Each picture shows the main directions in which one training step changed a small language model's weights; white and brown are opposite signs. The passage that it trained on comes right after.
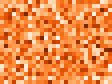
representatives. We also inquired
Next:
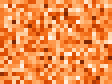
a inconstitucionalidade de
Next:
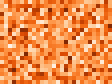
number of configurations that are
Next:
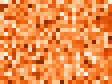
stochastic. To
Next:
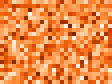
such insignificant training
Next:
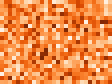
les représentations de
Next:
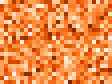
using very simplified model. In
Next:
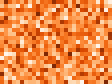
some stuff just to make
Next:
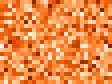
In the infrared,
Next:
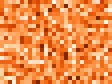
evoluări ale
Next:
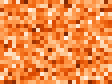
are modeled according to a
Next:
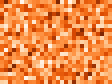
with focus on addressing the
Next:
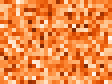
of the different variants. The best
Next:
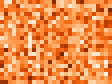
smaller sample size. This is because the
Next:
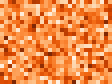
developments of our age.
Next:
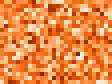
the areas mentioned above),
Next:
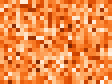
and to show how these perceptions
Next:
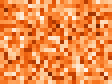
multimedia instructional design
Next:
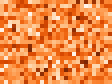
Thus, from the spectra of the
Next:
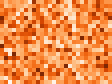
Place of Interview
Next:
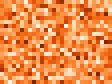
is delivered through different regions.
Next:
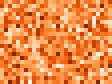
severe and extremely
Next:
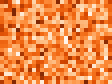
new methods of synthesis of
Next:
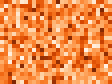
and accountability to an educational
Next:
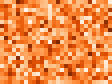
of linear descriptors that
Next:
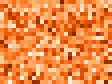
del Te in Mantua,
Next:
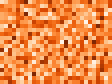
is assumed to be surrounded
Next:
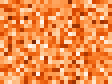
11,58 casos por cada
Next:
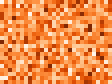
bensì meri
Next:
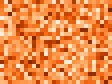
skor 405. Skor
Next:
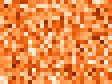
in the two additional networks studied, network
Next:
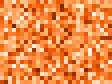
BLR is modeled as a
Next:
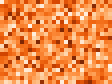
East longitude, respectively.
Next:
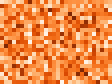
competition). To
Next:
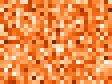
and Belgium, where all
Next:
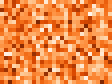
33 Sistema de
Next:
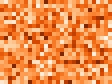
to the Franz diffusion cell
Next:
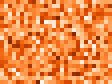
esperanza y la fe no
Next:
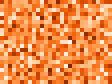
çıkması, bu
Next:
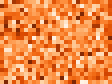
spatial resolution. To determine the
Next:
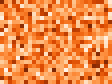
two of the remaining strong
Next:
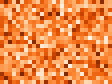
get informed of the state of a
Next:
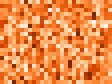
участь близько
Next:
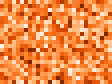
всегда может
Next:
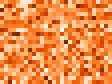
as reportagens do Jornal
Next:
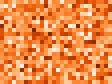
article presents the results obtained on
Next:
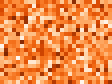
kelinadi. Bu qoida
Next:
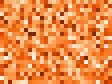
// *International Journal of
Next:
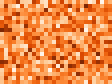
selalu sebanding dengan
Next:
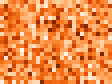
se convierte en
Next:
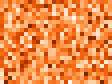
no tuvieran
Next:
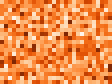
ayol. Asarning
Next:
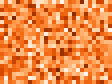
totuvlik tinchlik
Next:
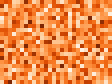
bevosita hal qilish uchun
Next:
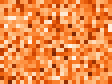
por imposição para
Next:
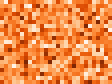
everyday social lives.
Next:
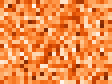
in concomitance with
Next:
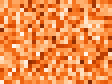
Mahmudov, G.
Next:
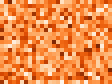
significant difference among primary and secondary end
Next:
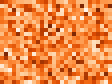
the broader community, the
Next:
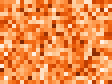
modulo 5 plus the number
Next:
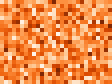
hij verricht; -
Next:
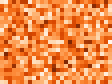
has been provided by the Centre
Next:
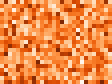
core technique is particularly useful
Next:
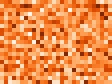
order $\eta$ the large
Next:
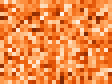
computationally generated data with a
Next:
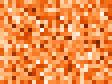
AND MEDICINAL
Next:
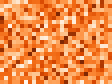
probe (see text). Such
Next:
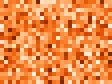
custom Electrical Power
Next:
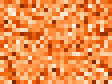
and epithelization time
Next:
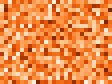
increase in CO. Sharp
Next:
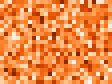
to desktop and
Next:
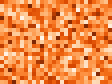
For a second example, let's
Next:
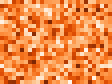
management in agriculture,
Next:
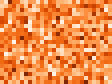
red and near-infrared
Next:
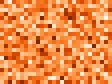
Ionesco puise son
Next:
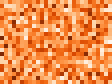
AQSH dollaridan
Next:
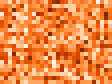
also increases which render the decreasing
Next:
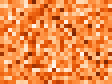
sulfone the key step.
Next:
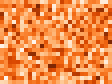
efficiency scales linearly with the number
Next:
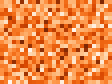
залежності від
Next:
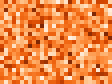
to an existing deterministic
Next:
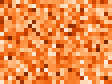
(Pre-search Data
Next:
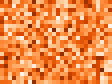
10 (very HQ)
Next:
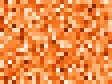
data set is saved in a
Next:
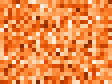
soll darum am
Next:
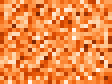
scale under controlled conditions.
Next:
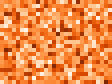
yield by the shifted yield.
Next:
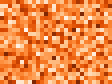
is deleted). So we take
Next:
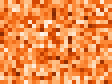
imbalances caused by ion
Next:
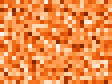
$\xi$, so that the gain
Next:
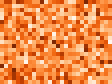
van bezetting. Een
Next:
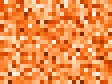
rate of Cervical Cancer
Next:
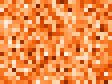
pour immortaliser
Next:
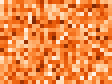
structures offers a novel
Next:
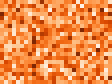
pārskatu par
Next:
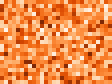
of its stabilizer group,
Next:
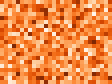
range of the fetomaternal
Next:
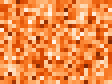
of the SFR surface density.
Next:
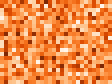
non-uniform loads.
